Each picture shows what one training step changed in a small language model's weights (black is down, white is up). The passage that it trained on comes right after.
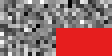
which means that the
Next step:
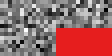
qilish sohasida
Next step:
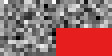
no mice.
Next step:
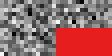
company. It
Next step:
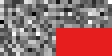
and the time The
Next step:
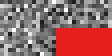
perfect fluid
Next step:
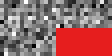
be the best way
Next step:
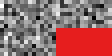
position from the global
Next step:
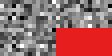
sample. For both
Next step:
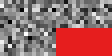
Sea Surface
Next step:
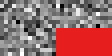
axes in each
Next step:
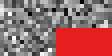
star mass and the
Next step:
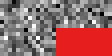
that damp these
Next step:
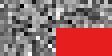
Q. and
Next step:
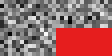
de la situación
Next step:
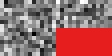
10 that the
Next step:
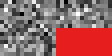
farklı bir
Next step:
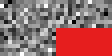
storage systems that can
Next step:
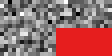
talabning holati
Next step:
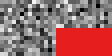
wave of activism
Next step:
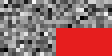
changing effects may surface
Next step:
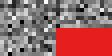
As we can
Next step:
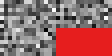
in the experimental
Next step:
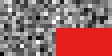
state, creating
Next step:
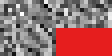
of participants on the
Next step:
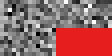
further exploration in
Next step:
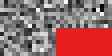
over asphalt
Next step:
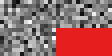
the environment and
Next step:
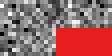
healthy and
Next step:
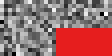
of the S layer
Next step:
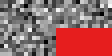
- A policy is
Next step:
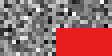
an OR value of
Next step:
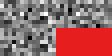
growth experiments.
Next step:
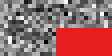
our analysis to include
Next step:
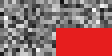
same paste as
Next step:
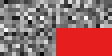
By assigning
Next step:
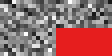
asked to
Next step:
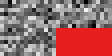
for fibre
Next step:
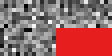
how the very idea
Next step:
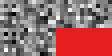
Information measures.
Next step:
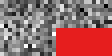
be achieved using a
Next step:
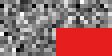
finite doping
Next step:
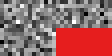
consider leading interactions in
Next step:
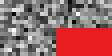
problems. In
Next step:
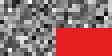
the detector.
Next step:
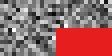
a battery
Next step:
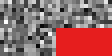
Information Technology in
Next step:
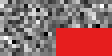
smaller with smaller integral
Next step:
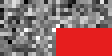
assess the effect of
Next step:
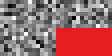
from doing
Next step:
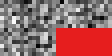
measure, monitor,
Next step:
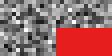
system. The fundamental
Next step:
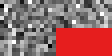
stream. Here
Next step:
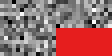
dan nilai
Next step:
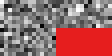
presented the typical profiles
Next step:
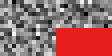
and I found that
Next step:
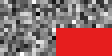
authority tends
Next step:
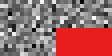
hyperon rich
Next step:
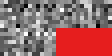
be produced in accretion
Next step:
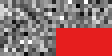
chemical resonances and
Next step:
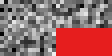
fikrlarni asoslash
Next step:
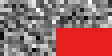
as well as
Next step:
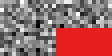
To centralize
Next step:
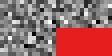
centrality score
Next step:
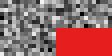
ta dosvid
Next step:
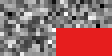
в нем
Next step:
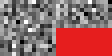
operational safety and
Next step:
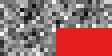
одна з
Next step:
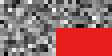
the fundamental harmonic.
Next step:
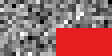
test logs.
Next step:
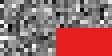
to compile a
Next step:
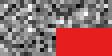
texnologiyalar bolalar
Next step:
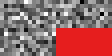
seeing it from
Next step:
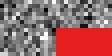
In diesem
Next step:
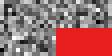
exception of the
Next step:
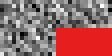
preserved and
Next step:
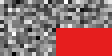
the relationship between
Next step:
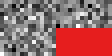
de energia
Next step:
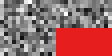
resistance to the
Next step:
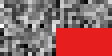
propose that the excess
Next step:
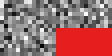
similar to the one
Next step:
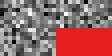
surface plate and the
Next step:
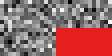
the highest number of
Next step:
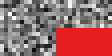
In this paper,
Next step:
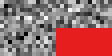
empirical research on the
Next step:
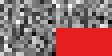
Docentes 12
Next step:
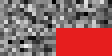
\approx - i
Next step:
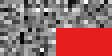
the WL algorithm
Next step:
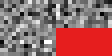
\theta \;
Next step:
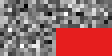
significantly enhanced
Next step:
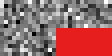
file including the description
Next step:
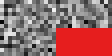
of the stock
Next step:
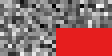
Introduction While
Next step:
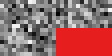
square), and
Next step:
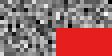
divide when necessary
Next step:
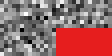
equilibrium thermodynamic properties and
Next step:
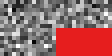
importance on sea power
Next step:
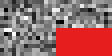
They are marked
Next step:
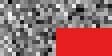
is presented to study
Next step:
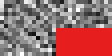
discussed in the
